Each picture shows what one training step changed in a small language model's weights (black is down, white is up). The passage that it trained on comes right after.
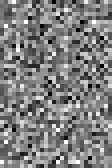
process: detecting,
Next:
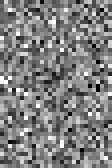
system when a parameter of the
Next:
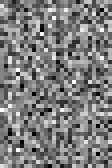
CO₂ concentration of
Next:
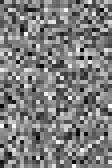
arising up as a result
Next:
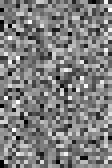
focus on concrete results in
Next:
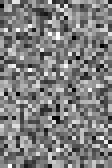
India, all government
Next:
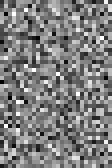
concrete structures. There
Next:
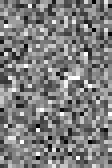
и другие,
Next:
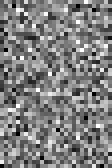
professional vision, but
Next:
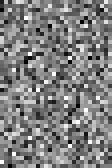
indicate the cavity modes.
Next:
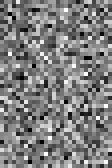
ability to carry them
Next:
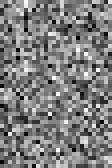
com ferramentas
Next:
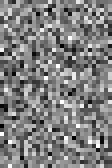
max}$. Although the improvement
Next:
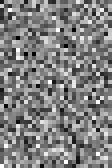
specific cutoff motivated by
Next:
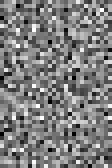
do evento e de
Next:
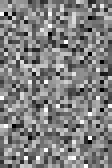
умов реалізації
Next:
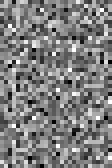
magnetic fields --- stars:
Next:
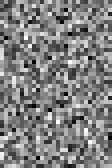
(BMI) among
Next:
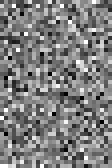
est peu abordé par
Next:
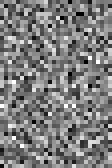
speech that is frequently used
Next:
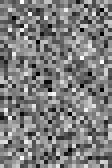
version of the Teacher
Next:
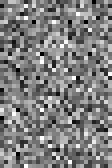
Germaniya ilmiy
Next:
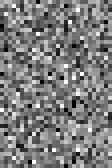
et le tourisme à
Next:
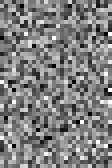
of local observables of the
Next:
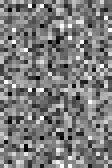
млн грн.
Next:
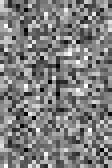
✓ **Single
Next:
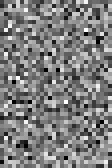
presented here due to word
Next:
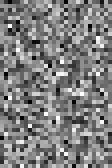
[5] Carroll,
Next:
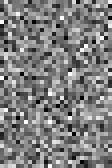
that often consist of Majorana
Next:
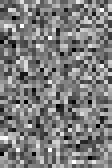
and OSM river
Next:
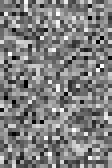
microLEDs instead
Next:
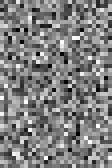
of our propagation code.
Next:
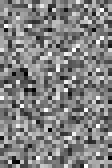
з урахуванням
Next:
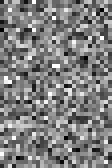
prefer rice over other
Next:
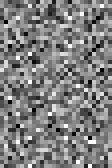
этого правового
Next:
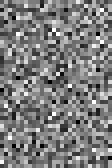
probabilities from experiments}
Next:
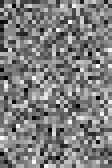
diversos aspectos
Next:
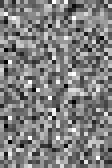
note that for a given value
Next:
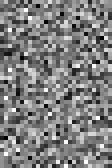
dimensionality reduction resulted
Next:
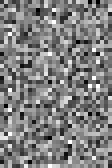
response through a proper selection of
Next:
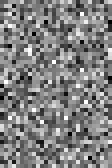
hamma samarali
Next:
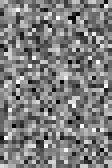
à savoir une
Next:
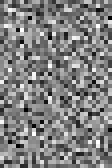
research, The first direction is to
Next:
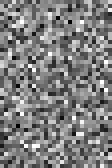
a field redefinition of
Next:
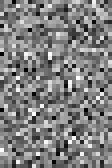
\mathcal{N} =
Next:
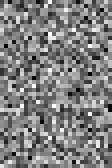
soybeans The scientific
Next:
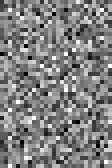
the immediate region around
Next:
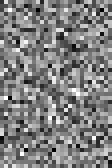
algorithm, whereas thickness
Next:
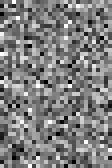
Public Organization
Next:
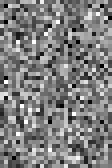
часть составов,
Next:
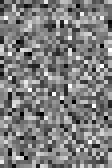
natural sand resources.
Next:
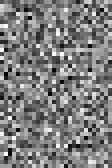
PREPARED project,
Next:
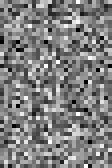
палаців у
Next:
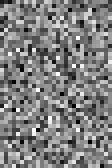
lie. But this is
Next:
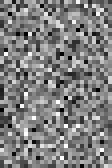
Барча ўзга
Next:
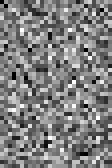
for a strong dynamo, was
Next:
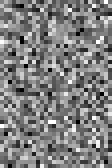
human being will pave the way
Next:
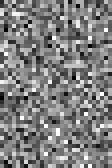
unumdorligini va
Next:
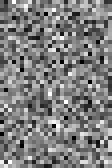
transfer and the actual flow of
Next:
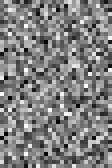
state, is there a way to
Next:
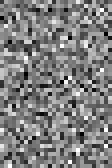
que trata los problemas de
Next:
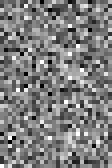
choosing a car,
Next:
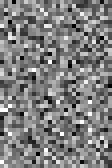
on each day of the 2014
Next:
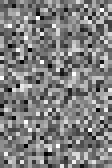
with OMZ. Figure.
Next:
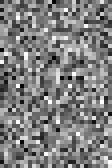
se podrá salir de
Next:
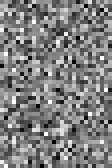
The following activities have been performed:
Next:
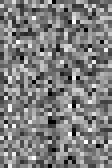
de la zona de
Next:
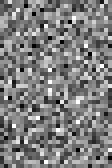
a lattice points searching
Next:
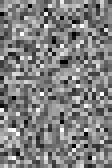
bul qosıqta
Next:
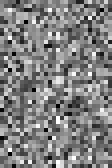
Overall, these findings
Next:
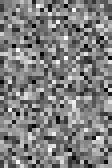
J, Leite FR,
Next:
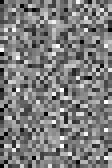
modification appears as the
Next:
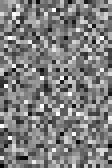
dynamic force in pattern should be
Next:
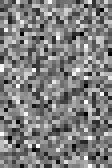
(lower) concentration
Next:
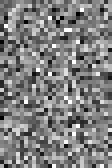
e manual, agora é
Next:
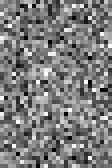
размеров Тип
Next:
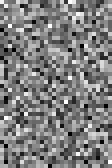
normalised to its peak
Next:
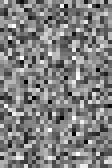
a student cognitive
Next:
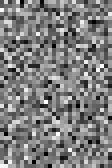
processing and preservation of
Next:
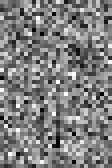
Step 2: For the
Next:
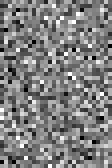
di mana pendekatan
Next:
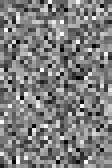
contribution to the detected
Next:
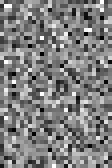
Jiang YP,
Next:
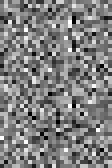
la introducción de la
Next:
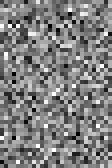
wave cut-off.
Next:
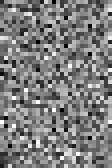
examination and history were taken
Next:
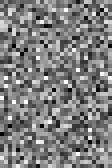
of our calculations show that these data
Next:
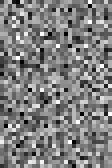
adquiria papel
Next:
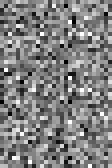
donde la posibilidad
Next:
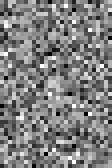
one-point function of the
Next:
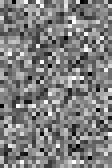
with NaOH.
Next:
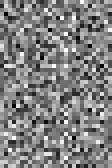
algorithm may be performed exactly using
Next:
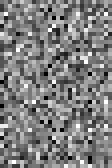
ILAE, considerando
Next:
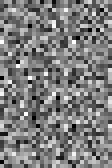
approaches to evolutionary computer
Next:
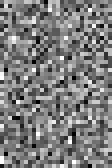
periods. In recent years,
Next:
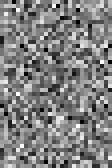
7 Produzir resultados
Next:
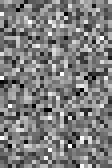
applications of propeller flaps
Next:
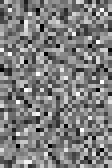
power plants. This technique
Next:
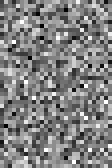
\alpha ,$ which will be
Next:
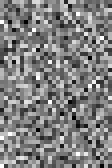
Thus, the empowerment of
